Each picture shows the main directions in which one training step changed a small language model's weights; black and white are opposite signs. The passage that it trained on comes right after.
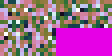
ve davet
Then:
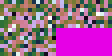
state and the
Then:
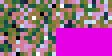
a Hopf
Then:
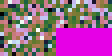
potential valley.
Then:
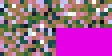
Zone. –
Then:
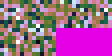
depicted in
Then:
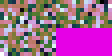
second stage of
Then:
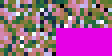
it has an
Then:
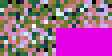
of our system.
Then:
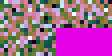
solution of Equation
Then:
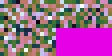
occupants se
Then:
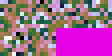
both branch and
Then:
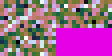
the hitting
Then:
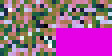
closures of
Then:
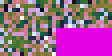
reported by
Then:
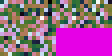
\leq -
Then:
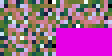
uma prática
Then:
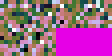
by a distance
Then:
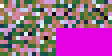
из основных
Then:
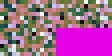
let $A$
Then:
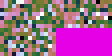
is identity and the
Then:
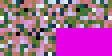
remains in the
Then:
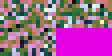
in every finite
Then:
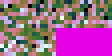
the subset of the
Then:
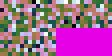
matrix is of the
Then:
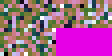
a \in
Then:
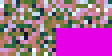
все те
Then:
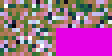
a sum of terms
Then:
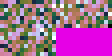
be proved the
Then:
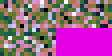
this purpose
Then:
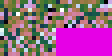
To understand the
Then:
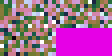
Finally, let
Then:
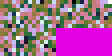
were run on
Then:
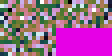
til inson
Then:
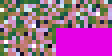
to $\alpha$.
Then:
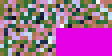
we propose a
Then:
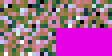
the energy solutions for
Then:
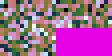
to improve the
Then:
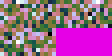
are nearly
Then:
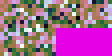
that taking into
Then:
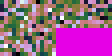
number $N$
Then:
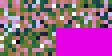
this end, we
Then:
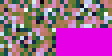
surface brightness
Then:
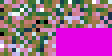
atoms. The
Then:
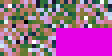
Так, в
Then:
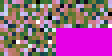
be a complete
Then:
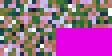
which is created
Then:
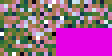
parameter (and therefore
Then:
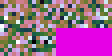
SM $J
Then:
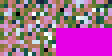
formally implies
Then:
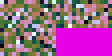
de Resende
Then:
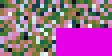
to estimate the
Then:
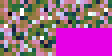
N}$. It also
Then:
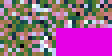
algorithm is given additional
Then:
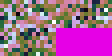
455 basis functions
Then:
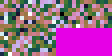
Anchieta é
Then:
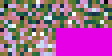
a bounded positive
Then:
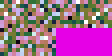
is then individually
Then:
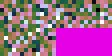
inequality. A
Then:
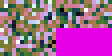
a conditional
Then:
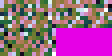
be modular on
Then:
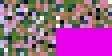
= \sum
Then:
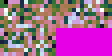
{\it complex
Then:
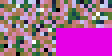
sufficiently weak
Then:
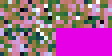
Let us consider the
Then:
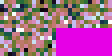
productivity in
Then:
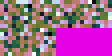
core, they
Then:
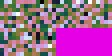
different values of the
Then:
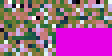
reasons that are
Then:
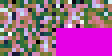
“a atal
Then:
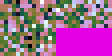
from the 4
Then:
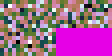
the simplest
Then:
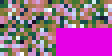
\newblock Dimension
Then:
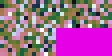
to estimate the following
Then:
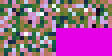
by employing
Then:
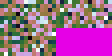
effective couplings,
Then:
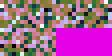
blocks never
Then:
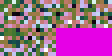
approximation error.
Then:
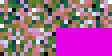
\noindent If
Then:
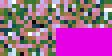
the sOED
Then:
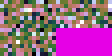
equal 1, the
